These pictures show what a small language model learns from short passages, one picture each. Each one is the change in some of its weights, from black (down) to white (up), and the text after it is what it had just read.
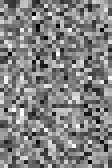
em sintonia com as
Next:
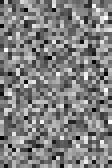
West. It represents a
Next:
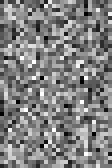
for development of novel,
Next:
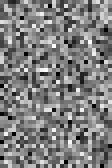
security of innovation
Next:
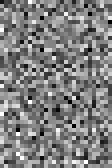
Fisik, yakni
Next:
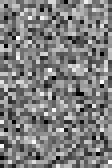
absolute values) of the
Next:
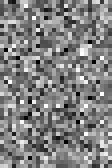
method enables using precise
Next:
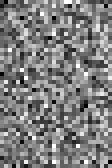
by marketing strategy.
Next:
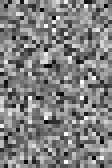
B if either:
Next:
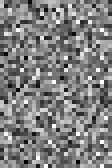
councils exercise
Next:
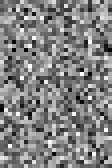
José Miguel,
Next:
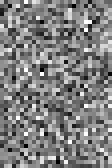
ensure that the following definition
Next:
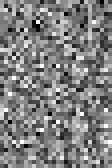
countries (Figure
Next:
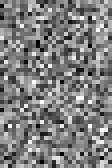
و یا
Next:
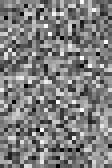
$p$ does not divide
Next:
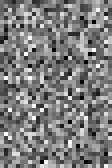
depth, and a number of
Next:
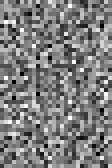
seven effectiveness
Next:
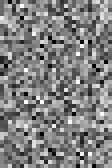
ReLU activation in
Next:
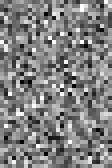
Kadès dans le
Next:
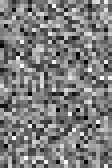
people and so some
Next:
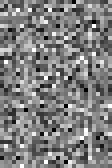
tool to measure port's
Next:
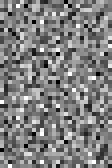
\lo {j \in \sf
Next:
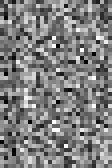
the proof of the theorem under
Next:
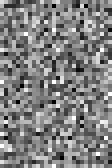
"los chilenos"
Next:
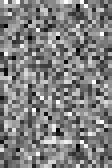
the conclusions of this study
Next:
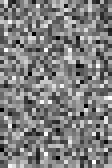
variables across groups over
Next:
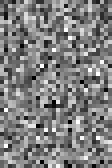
the flag complex $\Delta$
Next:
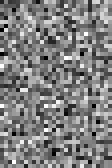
of strategic thought
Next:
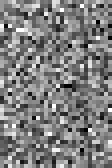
xulq atvorni
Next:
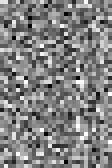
mais recentes no
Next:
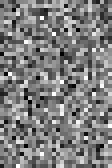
that bring different actors
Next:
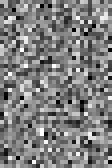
7.10 in the text,
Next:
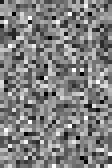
in Tertiary Care
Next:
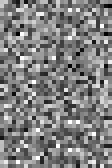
la tabla resumen de las
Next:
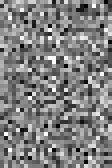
dualité du
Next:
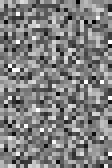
\end{itemize} }
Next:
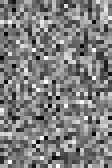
conditions of abelian and
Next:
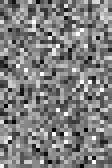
are able to use it to
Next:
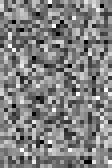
de células
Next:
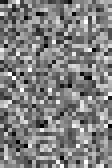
is clear that if
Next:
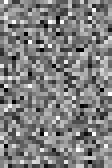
rate, autoclaving,
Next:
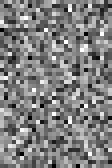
fear of reprisal,
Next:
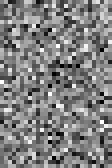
does not. This implies
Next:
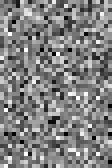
ближчими й
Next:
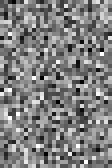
the training, the errors
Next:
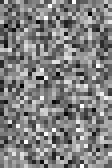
the structure and composition of
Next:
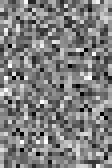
caracterizado por uma
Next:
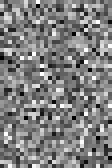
factors other than silage
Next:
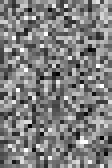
written in the form
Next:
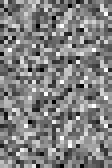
simply from the first part.
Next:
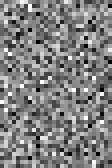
proposition est évidente
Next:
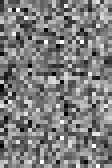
Department of
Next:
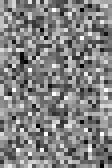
agentliklarining usullari
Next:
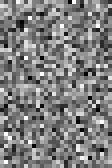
the roundoff error
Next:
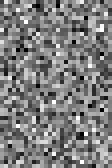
the zygomatic
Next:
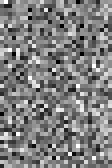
types, stages and
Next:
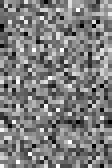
sentence occurs if two
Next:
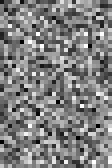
similar to the proof of
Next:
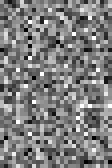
equipe, expondo a
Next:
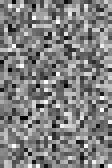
research as an alternative representation
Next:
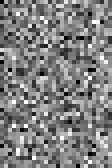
Community analytical
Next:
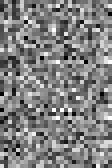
IV CKD and
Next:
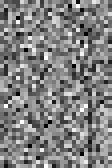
[6], which can
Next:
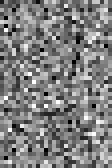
of ethics becomes
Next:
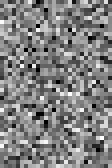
map does not send vector
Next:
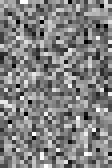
for a recent survey.
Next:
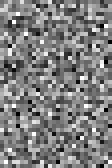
componente principal de
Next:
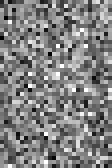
one would like to solve
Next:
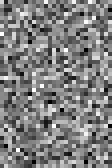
data beleid. De
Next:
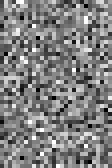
model seems very close
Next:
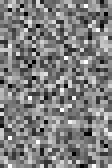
cured material respectively
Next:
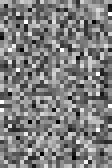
\end{equation} On the
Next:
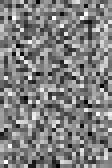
yupakdosh ham
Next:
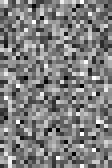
the DMBs.
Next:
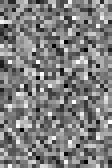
relevant to the
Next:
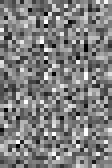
and understanding. There
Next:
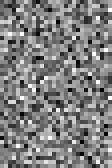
interest. Man has
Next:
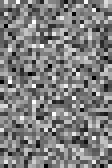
using PTMs can be
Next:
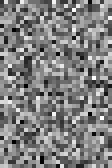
SN, BR,
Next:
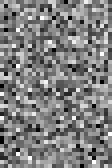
absolute estimation of
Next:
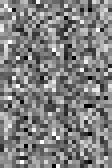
que además se
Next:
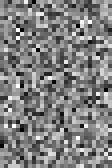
admit unbounded
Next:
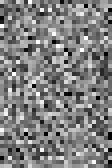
речи в ESP.
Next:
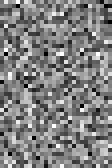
CPPM. Dentre
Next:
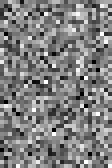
corticosteroids in
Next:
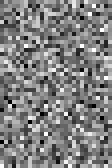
Modern Experiments
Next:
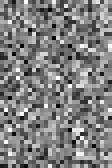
all simple right modules
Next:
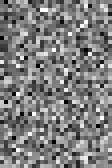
adsorbent at a particular
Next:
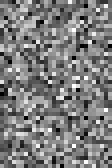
Python and included
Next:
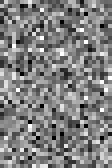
présents comme homme
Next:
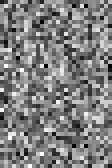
the scalable production of
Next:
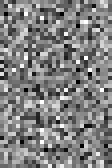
conduct the numerical
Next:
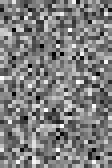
${\overline p}_{r}$ and
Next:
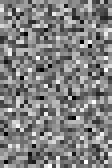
zero. However, for any
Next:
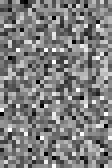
working, gained
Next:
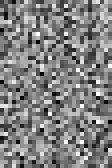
the basic reproduction number
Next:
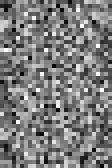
implementation in the
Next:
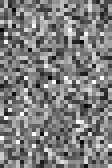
functions of the fractional space,
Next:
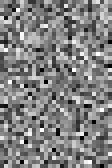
a real necessidade do
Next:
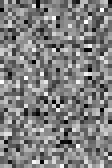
to automatically,
